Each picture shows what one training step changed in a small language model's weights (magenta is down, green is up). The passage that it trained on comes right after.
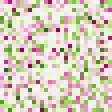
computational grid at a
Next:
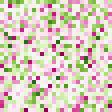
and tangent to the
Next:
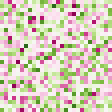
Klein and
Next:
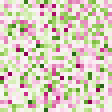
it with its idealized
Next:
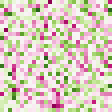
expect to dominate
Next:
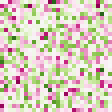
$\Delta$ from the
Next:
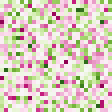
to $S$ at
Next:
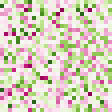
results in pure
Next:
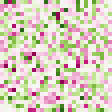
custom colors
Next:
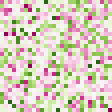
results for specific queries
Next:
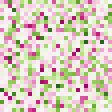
not produce neutron
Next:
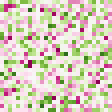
are conducted for the
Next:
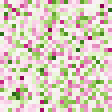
diverse array of
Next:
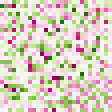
site is selected
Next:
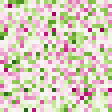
and additional Expert
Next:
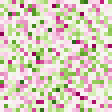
CrossGrad &
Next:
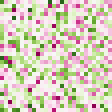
\text {number of
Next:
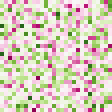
integral}. The extension
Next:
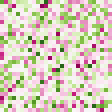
a plugin
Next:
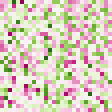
in the overlap region
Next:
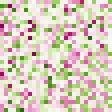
indentation sites
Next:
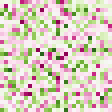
by atoms in
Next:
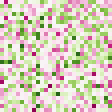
order to investigate how
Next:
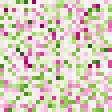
we leave it
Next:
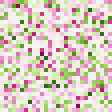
analytic convex univalent
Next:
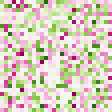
every $d\in
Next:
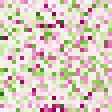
frame with prescribed
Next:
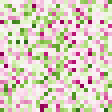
illustrated in our
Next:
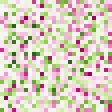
previous subsection. The
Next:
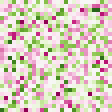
on Ricci curvature
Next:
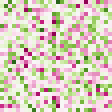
does not satisfy the
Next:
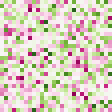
convergence lengths of
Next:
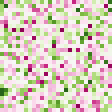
where $M$ is
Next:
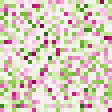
This resolution has been
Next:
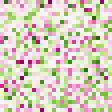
related to Earth
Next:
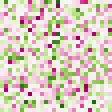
and the chirp
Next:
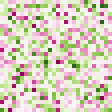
the orange stars.}
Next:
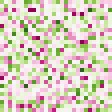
the Dirac equation
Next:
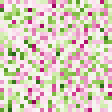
recently it was shown
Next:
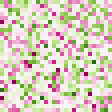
the apparent
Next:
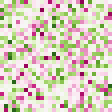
separately, using
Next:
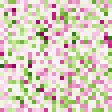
propose a method for
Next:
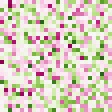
values in $\{ 1,
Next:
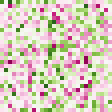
and material $m$
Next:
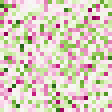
sequence of prime numbers
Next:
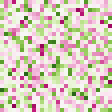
occupation is
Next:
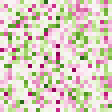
experiments confirm the
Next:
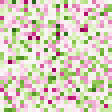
and Hirsch
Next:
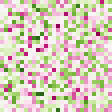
industry sector
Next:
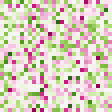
hence is not shown
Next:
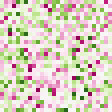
(ii) a
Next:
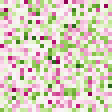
of narrowband
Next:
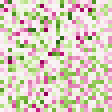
piece is
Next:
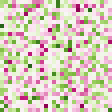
i\neq j$,
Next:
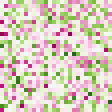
that such function has
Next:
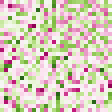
to all nodes. In
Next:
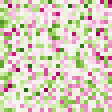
result holds. Thus,
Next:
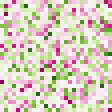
used in training.
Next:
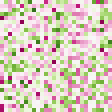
look of the
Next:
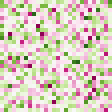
3. The types of
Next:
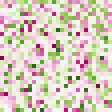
which do not map every
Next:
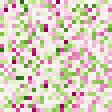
your initial fit is
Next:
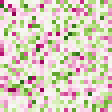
according to the context,
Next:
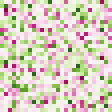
This work provides a framework
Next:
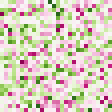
preference for
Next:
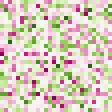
ones, and the
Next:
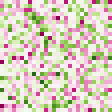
viewing direction in the
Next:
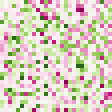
our methodology with
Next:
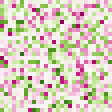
and vendors,
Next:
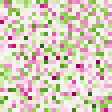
the spin current and leads
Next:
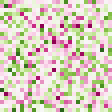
task completion
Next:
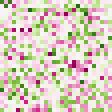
Fock space and
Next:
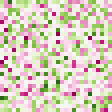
the nuclear matter ground
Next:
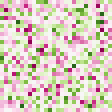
degree $k$ as
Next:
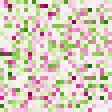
there is no proof of
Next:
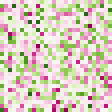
NGSE technique
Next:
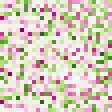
of the total electronic
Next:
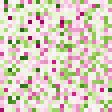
implications for the
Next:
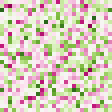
B6, 3 were
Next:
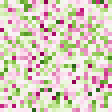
allows for the polarization
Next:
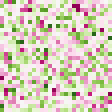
the MFs in
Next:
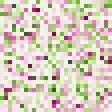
from our equations. These
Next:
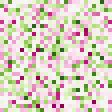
project and supported the
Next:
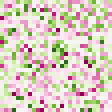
of $\psi$, consider
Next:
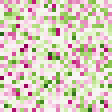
populations using a sample
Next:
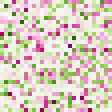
same as for a pair
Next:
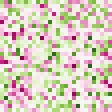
the number of points
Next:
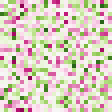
outer ocular
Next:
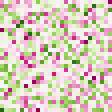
The quaternions
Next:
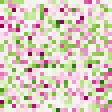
particle is on the left
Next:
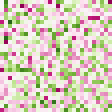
shared data. This
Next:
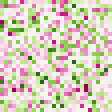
and hinted in
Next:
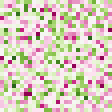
of the index theory in
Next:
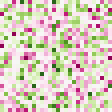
de recherches
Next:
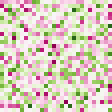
resonance between the
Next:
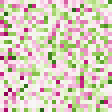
fraction in these large
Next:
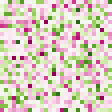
since $d$ is
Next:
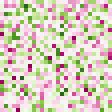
reliable $\Delta
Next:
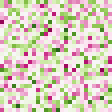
the parameters relevant to
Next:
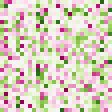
$k \in
